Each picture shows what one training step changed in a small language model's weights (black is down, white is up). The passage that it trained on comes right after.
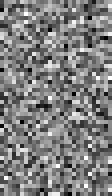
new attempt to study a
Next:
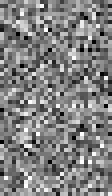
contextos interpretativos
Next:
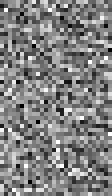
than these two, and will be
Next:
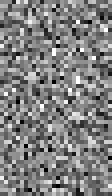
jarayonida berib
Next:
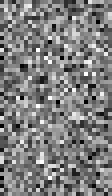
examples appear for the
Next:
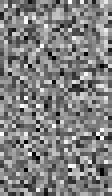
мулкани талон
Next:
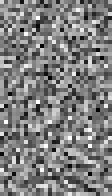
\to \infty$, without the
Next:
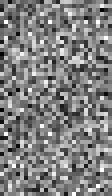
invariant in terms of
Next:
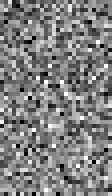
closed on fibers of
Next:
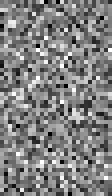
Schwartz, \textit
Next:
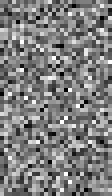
Asarda 68 ta sura
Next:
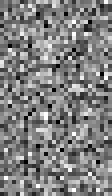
dos Rios e Terras
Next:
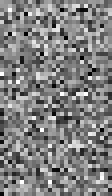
becomes clearer and
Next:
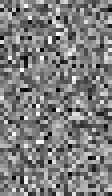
We consider topological spaces
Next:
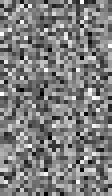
va xorijiy olimlarning
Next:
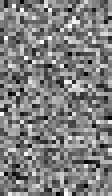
with the Euclidean distance
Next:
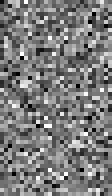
sempre após a correção
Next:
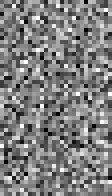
\leq 6$. Note that we have
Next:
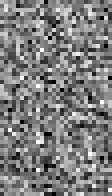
się solaryzację
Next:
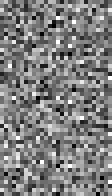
thus we shall henceforth
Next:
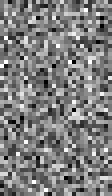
{\em Journal of Knot
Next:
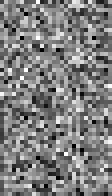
chiqish sabablari va
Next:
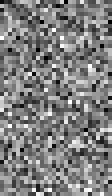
spremenjena z
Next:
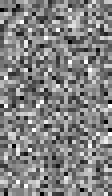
of volume potential
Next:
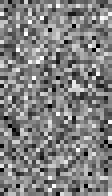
recurrence for $\chi_{\mathcal
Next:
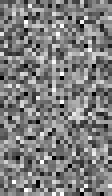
Barqiy, Hasan
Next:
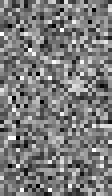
r$. We shall now
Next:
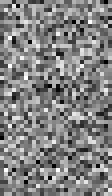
beradi Mavjud emas
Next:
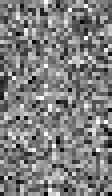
to decompose the solution of the
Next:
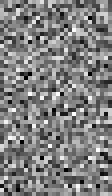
complex solution structures. In this
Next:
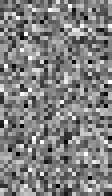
line $L$ shows the
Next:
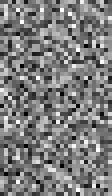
в собі тощо).
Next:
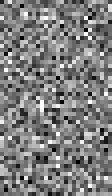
variables restricted to said
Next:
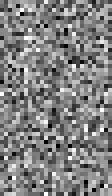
}$ is maximally
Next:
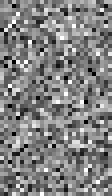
de multimídia no
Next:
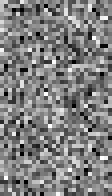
suffices to show that the
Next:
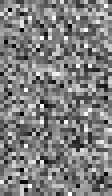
\\ \hline \hline \A
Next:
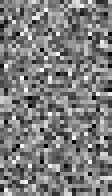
to the computation of terms
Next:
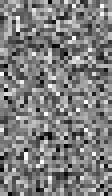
quindi che essere
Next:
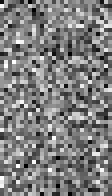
agar para penyandang
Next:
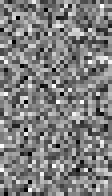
adições) fixado em
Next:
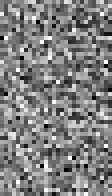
of the resulting stratum of Lemma
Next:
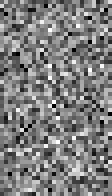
Katz eigenform.
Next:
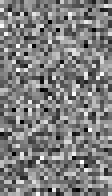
attractive alternative to
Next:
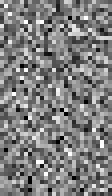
само научно,
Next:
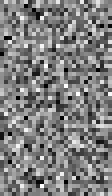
ularga bog'liq
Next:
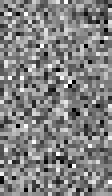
$T_m$ be the
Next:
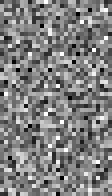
of a fast-varying
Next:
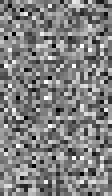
na região. Ao
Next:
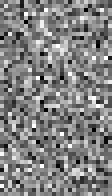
de proprietate,
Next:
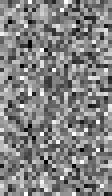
мають право
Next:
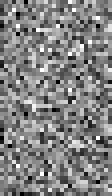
jumlah siswa
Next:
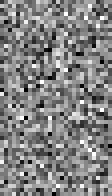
aun si esta afirmación
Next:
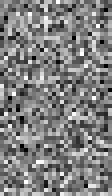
nonzero element of $\Ker (
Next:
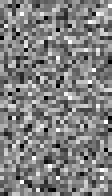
of $\newk \geq 1$.
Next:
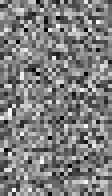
ishlash, ularning
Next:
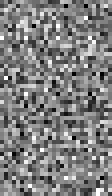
countably infinite
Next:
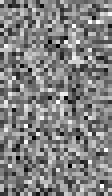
stress, which is defined as:
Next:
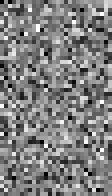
This proof is similar to the proof of
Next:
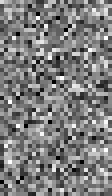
Chavent et al.},
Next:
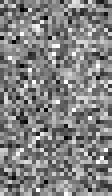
two points $(p,H)$ and
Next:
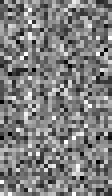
graph $\mathcal{G}$ is a
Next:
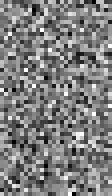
учун ҳисобга
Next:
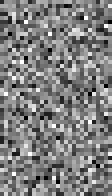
oshirish hamda
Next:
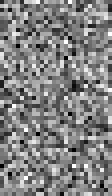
that if $$ pk_i <
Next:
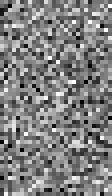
tem se dirigido à sua
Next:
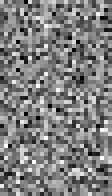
meni tiriklay
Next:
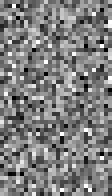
$\s<0$, so that the
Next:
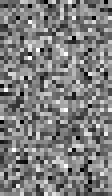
espaces quadratiques
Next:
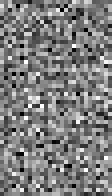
\end{array} \right ]
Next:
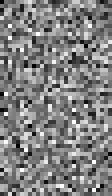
is required, in the
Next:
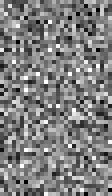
scheme is that the third term
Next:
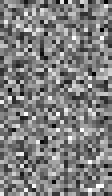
phase space which simplifies
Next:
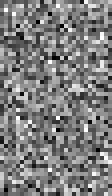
best solution found during the
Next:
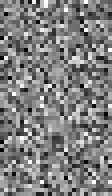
çalışmalar ise
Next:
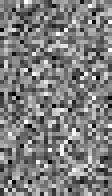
skew SDS with parameters
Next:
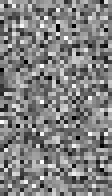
autores indicaron que
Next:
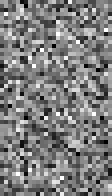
bu bog'lar turar
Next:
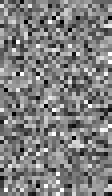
particles having reached
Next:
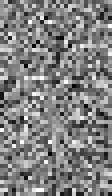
under separated boundary conditions
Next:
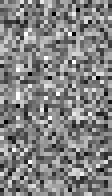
mashg'ulotlar soni
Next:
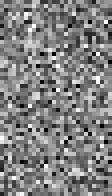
dan Sulartiningrum
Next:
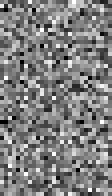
ўртача яримини
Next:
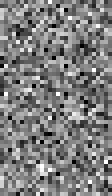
um Rückmeldungen
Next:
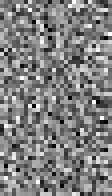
в области науки и
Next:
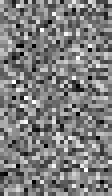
риформинга на
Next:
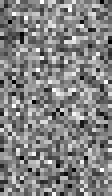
amplitude estimate.
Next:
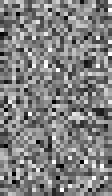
yuqori bo'lib,
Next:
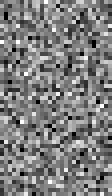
ed economici valutano
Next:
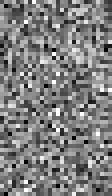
coordenadas Y donde se
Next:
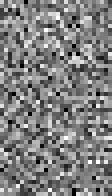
classical theorem by Knuth
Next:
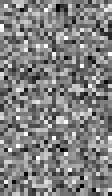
o modo acrítico como
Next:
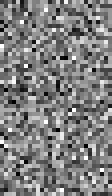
are checked. Let us check
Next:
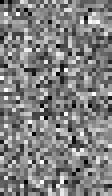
can be interpreted as the result of
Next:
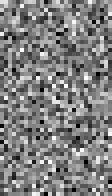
can still be handled
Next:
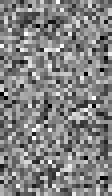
$\lag$ in RFH only
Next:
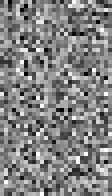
на то, что у
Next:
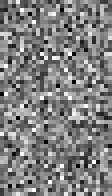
of the orchid family.
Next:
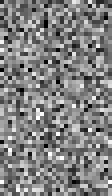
identities and recurrence relations
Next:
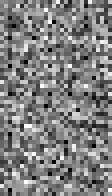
'ONLINE EM'
